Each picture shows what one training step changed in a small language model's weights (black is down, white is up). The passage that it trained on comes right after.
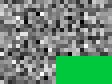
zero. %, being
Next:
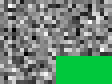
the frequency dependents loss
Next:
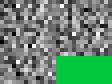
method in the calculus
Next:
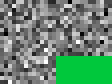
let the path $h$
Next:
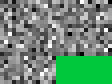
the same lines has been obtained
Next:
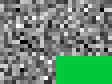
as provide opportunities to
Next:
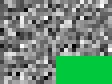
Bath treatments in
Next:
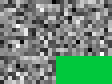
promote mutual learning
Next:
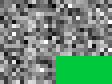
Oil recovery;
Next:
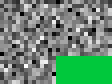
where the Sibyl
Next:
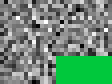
fact, one may even
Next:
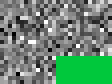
Measured EO
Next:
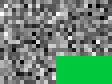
shown in Figure 3.
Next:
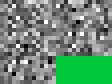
medically important mold,
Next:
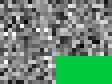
minor surgical
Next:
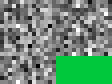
that for checking that
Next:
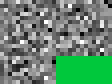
Moreover, if $A$
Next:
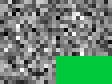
about the $W$ action
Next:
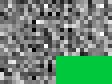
the ensemble model
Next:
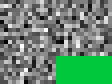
trade-off between
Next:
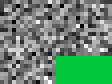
isotropic then there
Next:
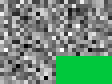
process, and how, when
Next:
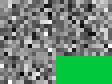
the inner angle
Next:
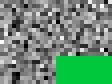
a first step, we use
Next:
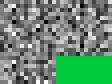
Qassim University,
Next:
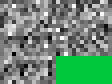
broad spectrum of problems
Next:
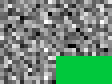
\end{eqnarray} so
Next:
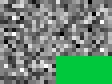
by $t$ so that
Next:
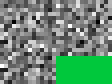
solids and oil
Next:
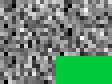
the subring of the
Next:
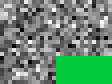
\pmod 2 \qquad
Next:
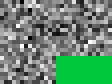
< C'$, we have
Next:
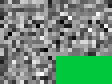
individual creates a new
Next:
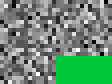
of the part a) of
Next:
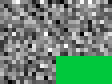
an automorphism of $\pi$,
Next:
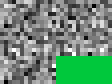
\quad \mbox{in
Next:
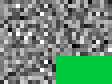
because it goes in the
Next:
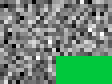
a $2r\times
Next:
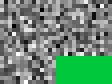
entries homogeneous forms of
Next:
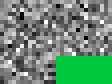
i } \theta_j
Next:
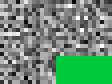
areas. Although public land
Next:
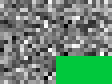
each animal's identification
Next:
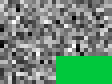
linearly H-closed
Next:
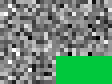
\forall p\geq
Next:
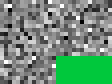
6 \end{array}
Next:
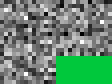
operators $A_1$
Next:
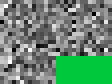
of energy. 3. A
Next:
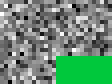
Hartling L,
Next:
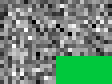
solve multi-value
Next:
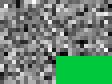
Icosahedron and
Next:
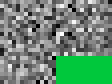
numbers of aggressive
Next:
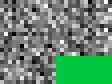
the concentration of the variable
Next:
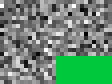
along $\alpha$. Now,
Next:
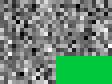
the inner product space
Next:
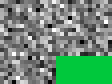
value and going back to
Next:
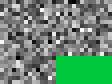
system. - It gives appropriate
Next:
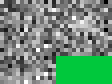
be extremely useful not
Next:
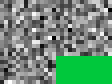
the supreme representative
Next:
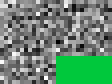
than 44 deaths
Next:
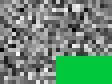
vowel sequences.
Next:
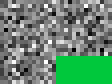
it consists in a collection
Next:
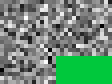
Previous studies locally
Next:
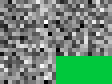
fully-open index
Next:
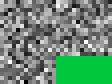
alternative energy sources.
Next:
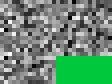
frequencies. Fig
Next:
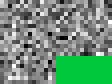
cooperation, and on
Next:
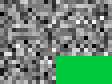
spirit fails through
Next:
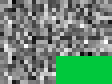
upper weight edge attributes
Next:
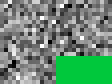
current requirements of the
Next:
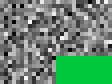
of Pascal's theorem
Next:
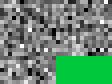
solution is rejected}
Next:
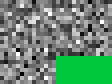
that $v$ is
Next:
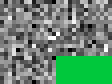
error density $f$.
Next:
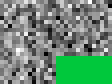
While these mechanisms
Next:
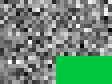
&& point+len >
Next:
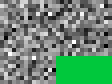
answer the research
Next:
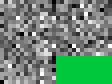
discriminant factorial
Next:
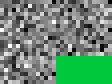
mean in the Gaussian
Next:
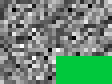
SoftGIS and
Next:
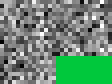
neurons which divide
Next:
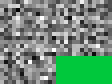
increased risks due to
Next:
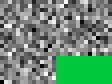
population infection rate in
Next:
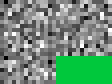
diffusion coefficients, increasing the
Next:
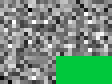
x;d)$ such that
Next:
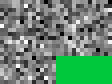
contains $L^{C}
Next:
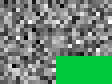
the sets in $L$
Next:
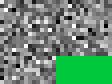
vectors are elements of a
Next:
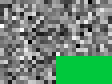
and $\dim_{\mathbb
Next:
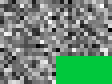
the number of times that the
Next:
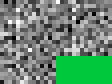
is run again}. The analysis
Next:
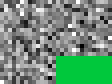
including threonine,
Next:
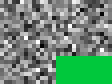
to the MATS
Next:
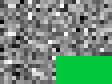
n q_n,
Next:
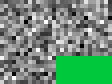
accuracy, they are
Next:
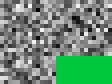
are led to the
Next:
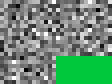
a necessity in dance
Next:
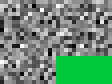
SSNAPs use
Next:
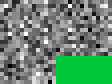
of rational curves for some
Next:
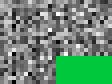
decision, location problems are
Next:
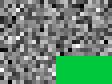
(9)$$ The complex
